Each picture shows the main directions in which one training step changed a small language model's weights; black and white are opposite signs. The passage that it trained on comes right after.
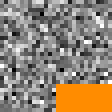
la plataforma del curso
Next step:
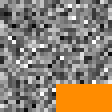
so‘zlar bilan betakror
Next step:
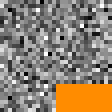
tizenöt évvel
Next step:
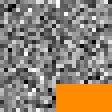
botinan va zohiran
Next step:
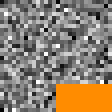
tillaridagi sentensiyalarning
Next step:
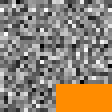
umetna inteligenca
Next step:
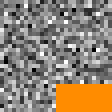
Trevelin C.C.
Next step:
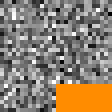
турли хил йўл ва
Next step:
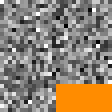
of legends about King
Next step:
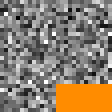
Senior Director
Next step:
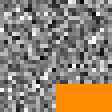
Centro de Tecnologia,
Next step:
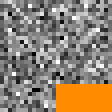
ҳудудининг 51,1
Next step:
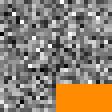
conjunto coordenado dos
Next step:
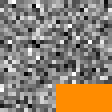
і дітей, дні
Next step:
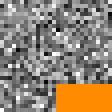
lingkup dimensi
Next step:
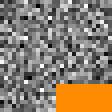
детей к школьному
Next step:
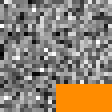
rivojlanish uchun zamonaviy
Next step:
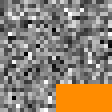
de enjuague con un
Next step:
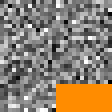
ё дар ягон
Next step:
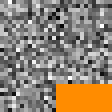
та ін. Перша
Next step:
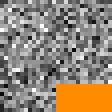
fechas de implementación de
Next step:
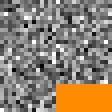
species to harvesting
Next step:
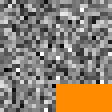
misollarda oʻzbek
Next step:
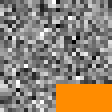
arşiv hizmetlerini
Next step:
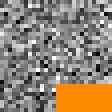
Tayanış sózler:
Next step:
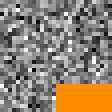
based on fuzzy logic
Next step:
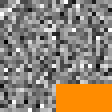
der volstorting was
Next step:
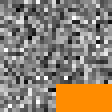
: Yogyakarta. -
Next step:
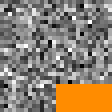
juridic se observă
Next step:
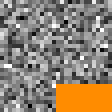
com impacto direto no processo
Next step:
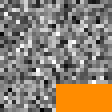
L.S. Tafakkur
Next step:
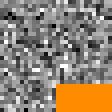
*Cluster analysis*
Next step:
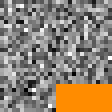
– підтримувала
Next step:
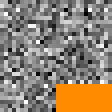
Рамини Аброр
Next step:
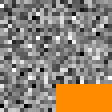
os serviços de atenção
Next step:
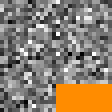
ixtiro kabi
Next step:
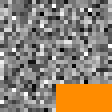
qolishi mumkin [6].
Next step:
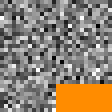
цвет ярче и
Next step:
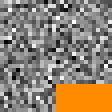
вимір військового
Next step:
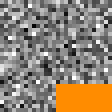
Nas seções finais do seu
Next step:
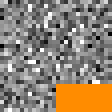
biri, o'rganishimiz
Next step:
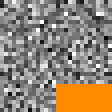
Cultural Heritage].
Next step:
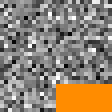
és ebből
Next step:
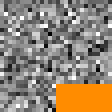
si. Este princípio
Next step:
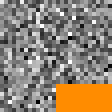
dwa tradycyjne
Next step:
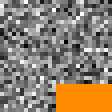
Pirineu es pot
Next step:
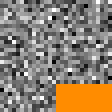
with essential tremor
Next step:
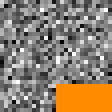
этап: Задача
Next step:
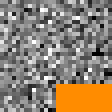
insonni muayyan
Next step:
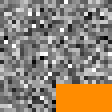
un espesor de 18
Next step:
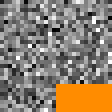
13 Abbildung 4:
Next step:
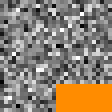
magnitude, que é a
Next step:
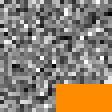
boshqa tarmoqlar
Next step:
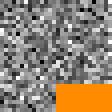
роки працівниками
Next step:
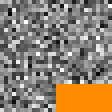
research focused on
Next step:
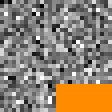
as a tool for forming
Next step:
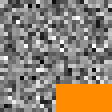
Made reference, that
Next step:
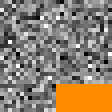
las personas en edad de
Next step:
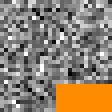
образовательного процесса в
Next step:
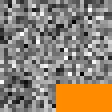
Навчання за даною
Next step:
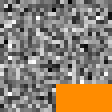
that a perception of sonic
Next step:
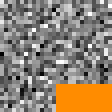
sifatida namoyon
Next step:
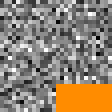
а также для исследования
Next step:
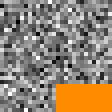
sobre las Bibliotecas
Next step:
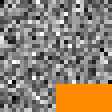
сборы или для
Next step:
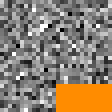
koji je dužan
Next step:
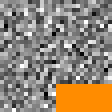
salohiyatini oshirish va
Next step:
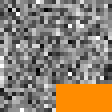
os de Kishimoto
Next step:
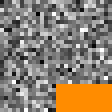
ҳосил қилинади.
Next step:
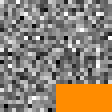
& Huang, B.
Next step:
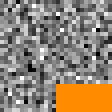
Andres, P.M.
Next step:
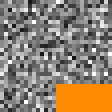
Объектом данного
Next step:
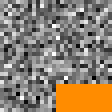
olingan bo‘lib,
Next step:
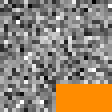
Mohamed Talal
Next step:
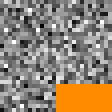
predisposición mayor
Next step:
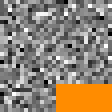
G+B Arts International,
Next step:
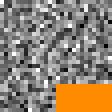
explícito do modelo
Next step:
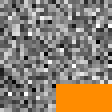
Jr. Powell / In
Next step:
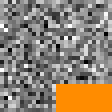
esposa (que había
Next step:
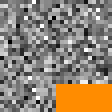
является ранняя
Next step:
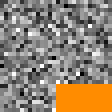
Habachi selbst an
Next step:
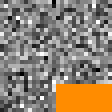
ler” e “ler muito
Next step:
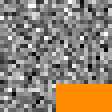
стратегии учителя
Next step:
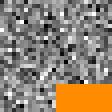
medio exterior produciendo
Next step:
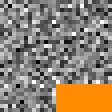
których mowa
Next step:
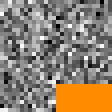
questo insieme
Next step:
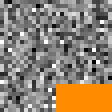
scolastica inclusiva
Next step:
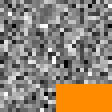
tamoyillari va IAT
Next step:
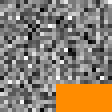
de impurezas o de
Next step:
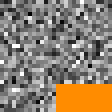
economicamente viáveis
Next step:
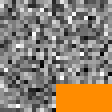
um cenário no qual os
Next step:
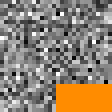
of economic and regional
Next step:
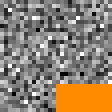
jihatlarini o‘rganish.
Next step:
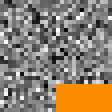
Dec. 30, Era
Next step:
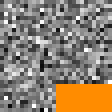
ocupa um lugar à
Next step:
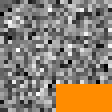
суб'єктів даних,
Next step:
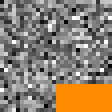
hasar, enfeksiyon
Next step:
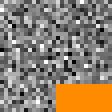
on the Polish work in
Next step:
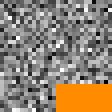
и контроля.
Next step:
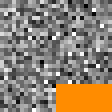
социальный статус и
